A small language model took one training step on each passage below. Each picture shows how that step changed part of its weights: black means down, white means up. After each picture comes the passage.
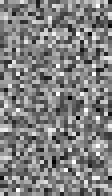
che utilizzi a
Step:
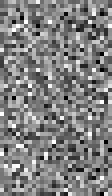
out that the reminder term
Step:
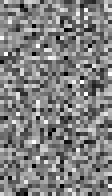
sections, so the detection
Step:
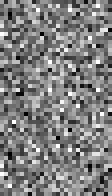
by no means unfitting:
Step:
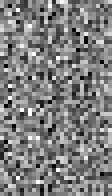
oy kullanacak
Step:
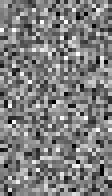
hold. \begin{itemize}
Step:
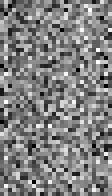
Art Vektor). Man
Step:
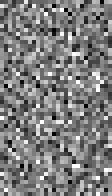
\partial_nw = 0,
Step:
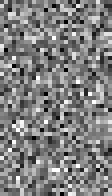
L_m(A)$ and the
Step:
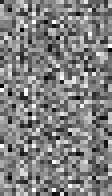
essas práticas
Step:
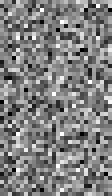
axborot materiallari
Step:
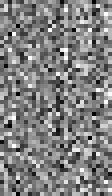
kan analyse van
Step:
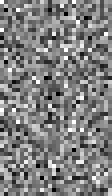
elementary abelian subgroup of
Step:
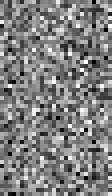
choices for the index set
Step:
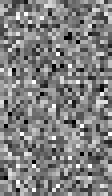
economy with its stress
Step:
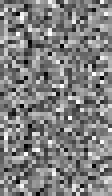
83%. Dimensi
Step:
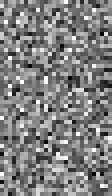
of this section is the following proposition.
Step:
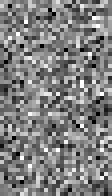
from the same source distribution.
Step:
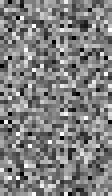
maktabi- keng
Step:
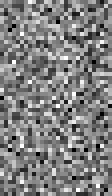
coloring by using this number of
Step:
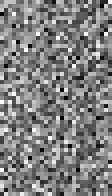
almost surely.
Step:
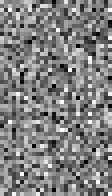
Ricci curvature is a
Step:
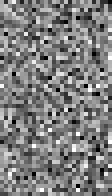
is free of rank $s$
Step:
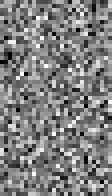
rank, so the Hadamard
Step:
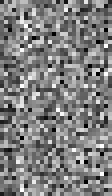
bosimning g'ovak
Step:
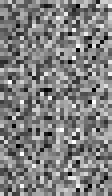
ichib, idishning
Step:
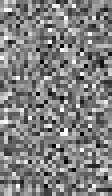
Niveau d'étude
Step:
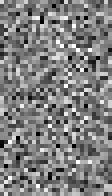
the classical homogeneous
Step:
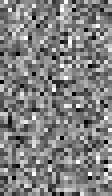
of an enlarged system of
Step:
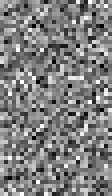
find a tight bound on the
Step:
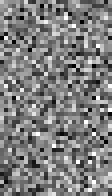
a sample of serious
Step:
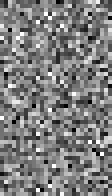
of OptLLM with three
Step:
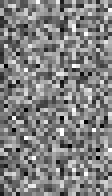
qanday bola?
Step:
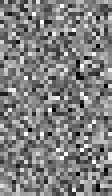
роботи машини,
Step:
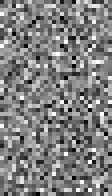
number of recursive
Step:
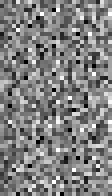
, Qil ustida turgan
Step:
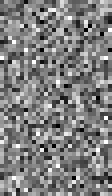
smooth function rapidly
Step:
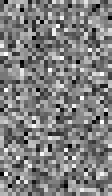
à autonomia individual
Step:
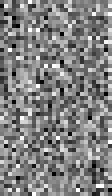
case $q=1$ (see
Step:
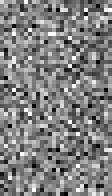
trivial q-fibrations
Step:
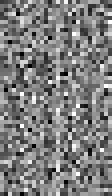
yoki ilmiy asarga,
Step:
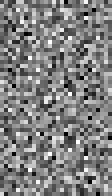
cambios observados en
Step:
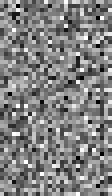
Вони надають
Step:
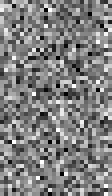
motors act along the
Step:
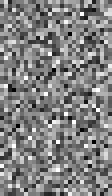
to the present analysis. We
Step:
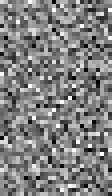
denote the subtraction performed
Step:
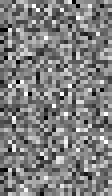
bogliq raqamlar
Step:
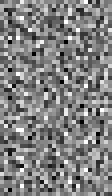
lo ya conocido no
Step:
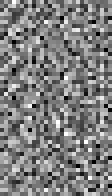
ДНК ВГВ. У
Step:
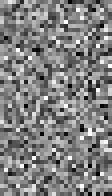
used the fact that $p\ge
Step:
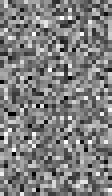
extended to a right group
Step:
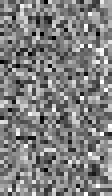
$q$ are compatible by
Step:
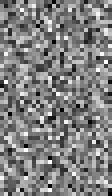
en la investigación y
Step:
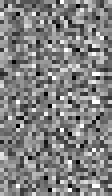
отбор сортов,
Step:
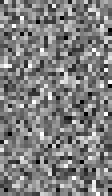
aplicação, também
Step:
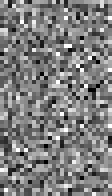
the porosity is chosen to
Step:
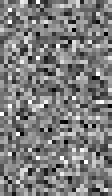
$ \varphi\in C^\infty
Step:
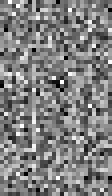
caso en particular podría
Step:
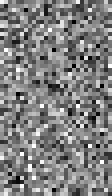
the contraction of $D =
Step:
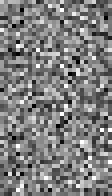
distanciamiento social
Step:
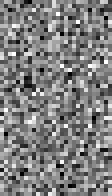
and *B. cereus*
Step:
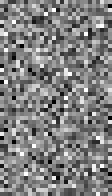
heightened sophistication and
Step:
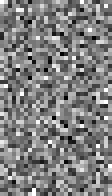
a hensel pair. We are
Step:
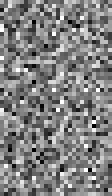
Giacomini Ivano
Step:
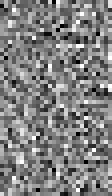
podmiot jako
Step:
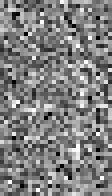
сместилось на
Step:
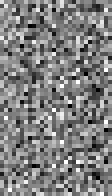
generalization of this practice
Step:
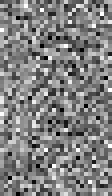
relief is mountainous,
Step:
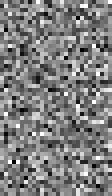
$x\in E\setminus V$.
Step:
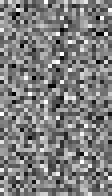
В ПРОЗЕ
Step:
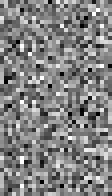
the $x$-axis. This
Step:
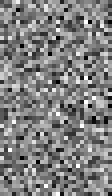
subsequent computations. More
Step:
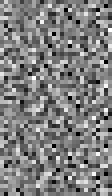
Ld filtr,
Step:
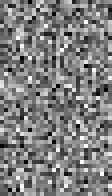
asosiy o'rinni
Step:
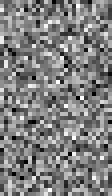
from the Combinatorial
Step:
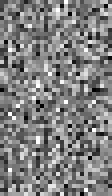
Lleida. ISBN:
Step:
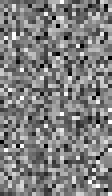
l.]: Nomad,
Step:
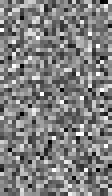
third terms of the
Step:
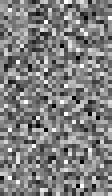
corresponding canonical ideal.
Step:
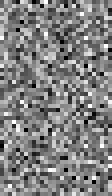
existe une fonction
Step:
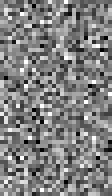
Translation: A.C.
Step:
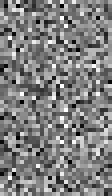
а поэтому доля
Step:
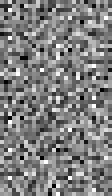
continuous, this family of measues
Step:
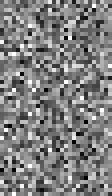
qual o professor precisa
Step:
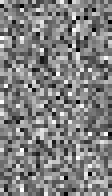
morphism $\mu_b$, there
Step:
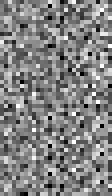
se debe al hecho de que
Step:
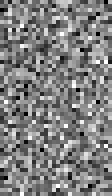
«Buyuk Ipak
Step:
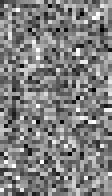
for $\beta\in R$. For each
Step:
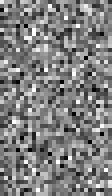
control Barrier function
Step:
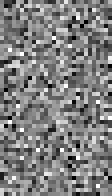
sebagai sampel
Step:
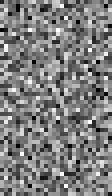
- MEDINA, M.
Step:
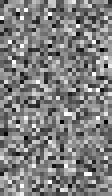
Legislatura del
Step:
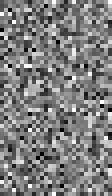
teoria e prática*.
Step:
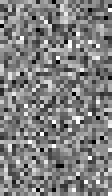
scaled to a probability
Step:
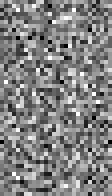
cartesiano, por
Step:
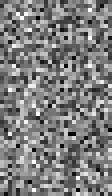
operator \begin{displaymath}
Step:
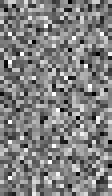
us assume the latter holds.
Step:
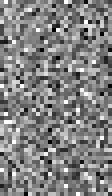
apparently stronger
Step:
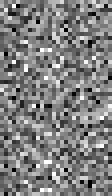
انسان را
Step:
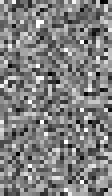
in the four dimensional case.
